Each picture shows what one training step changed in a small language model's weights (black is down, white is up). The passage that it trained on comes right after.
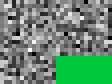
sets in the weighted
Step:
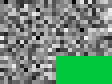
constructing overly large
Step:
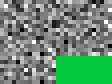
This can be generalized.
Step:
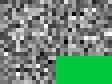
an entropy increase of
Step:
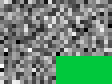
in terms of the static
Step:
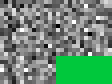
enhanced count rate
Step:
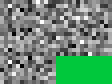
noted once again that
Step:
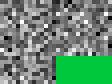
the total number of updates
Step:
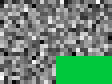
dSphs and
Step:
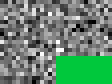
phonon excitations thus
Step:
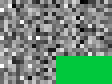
accuracy as the evaluation metric
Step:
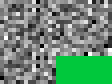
--- Having fixed the
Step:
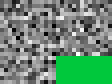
by, or in part
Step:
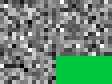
can integrate out the
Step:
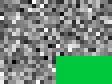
pairing field with its amplitude
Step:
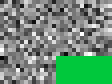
photospheric radius expansion
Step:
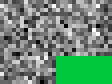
of $kT_{\rm
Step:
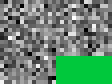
thermal link to the heat
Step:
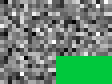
the chiral symmetry breaking
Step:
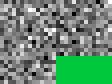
sequence of small deformations.
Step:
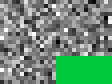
of Lyman Break
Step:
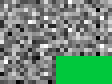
\end{equation} and
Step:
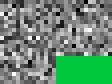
comparing the simulated
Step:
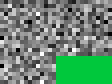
applied magnetic field, as we
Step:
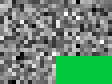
for these parameters are shown as
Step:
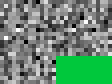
\Gamma_\Sigma \ll
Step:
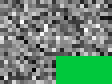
the general NJL model
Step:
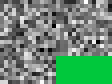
in VR design.
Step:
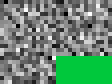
slot must be at
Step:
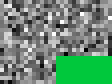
perform device activity detection
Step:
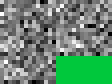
{\bibfnamefont {A.}~\bibnamefont
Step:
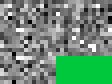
results have been observed for
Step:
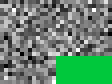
such as the effective dimension
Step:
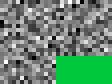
constraints \begin{equation}
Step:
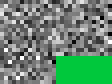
where $g_{Li}$
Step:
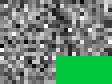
a rich variety of
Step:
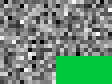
dipole analysis. This work
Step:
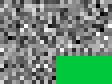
While the overall spectral shape
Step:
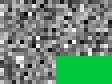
has been unclear whether
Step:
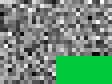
taken from Bertin et
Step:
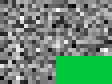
orbitals as well as the
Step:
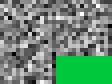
from an inelastic light
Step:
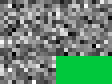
largest IBM
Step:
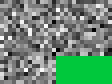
the SSW functional
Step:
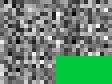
signal strength caused by
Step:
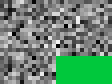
represent three nonequivalent
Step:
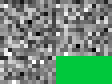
can also start with a
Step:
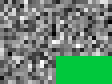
in the quantum theory it also
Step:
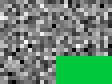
via inelastic neutron
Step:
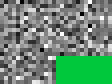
text translation. \item
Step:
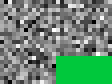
off-diagonal elements by
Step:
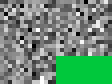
close to the liquid
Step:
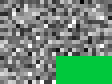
a prespecified constant,
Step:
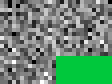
periodic revivals
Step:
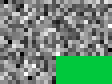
is the energy density. In
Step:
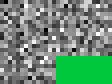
disorder. This effect is
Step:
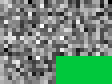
noise to improve on biological
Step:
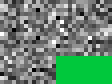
Moreover, there are results
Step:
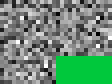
larger loops (blue)
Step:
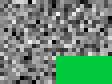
through bioinformatic
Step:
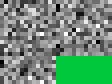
metric field. This design
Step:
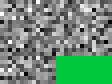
Sahoo for
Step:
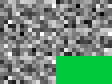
are constant energy density surfaces.}
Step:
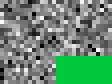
of two events (`left
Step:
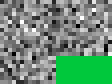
the SNe ejecta
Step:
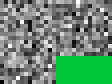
decomposed into existing
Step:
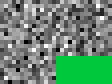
F^c$. The
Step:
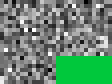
case because quantum operations are
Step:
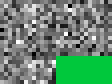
C~L, Zhang
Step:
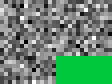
corrections. In general, this
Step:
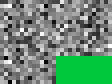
were captured into resonance from
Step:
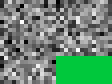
as chiral critical line.
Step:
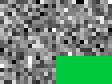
which is necessary for our computation
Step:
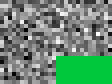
for large $x_F
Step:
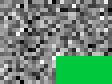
to the electrostatic
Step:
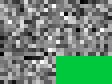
of gamma function $\Gamma
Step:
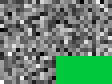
and the width $W$.
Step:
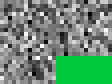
is important to consider that with
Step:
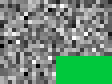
previous censuses of
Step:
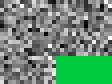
into account the user context
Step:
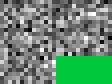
references); instead of
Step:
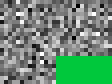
phenomena. To describe the
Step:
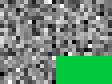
is crucial to
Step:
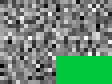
intermediate efficiencies
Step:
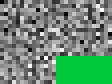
clusters of galaxies than does
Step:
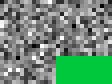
fixed and show the tracks
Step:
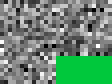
context of a Hilbert
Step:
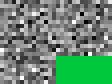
unit appears in the definition
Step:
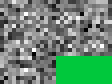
({\it dashed},
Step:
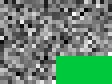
eigen values must be negative.
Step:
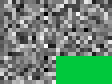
log scale.}. When we
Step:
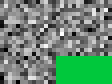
\begin{equation} V
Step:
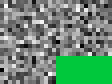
= {LLMs
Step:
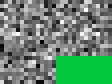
star. In this review we
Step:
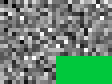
enhancements are freely
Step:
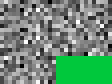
the scheduling
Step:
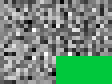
see its asymptotic structure in
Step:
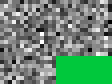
where the asymmetry in
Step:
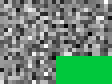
code subspace is composed
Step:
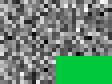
of the scattering data determine a
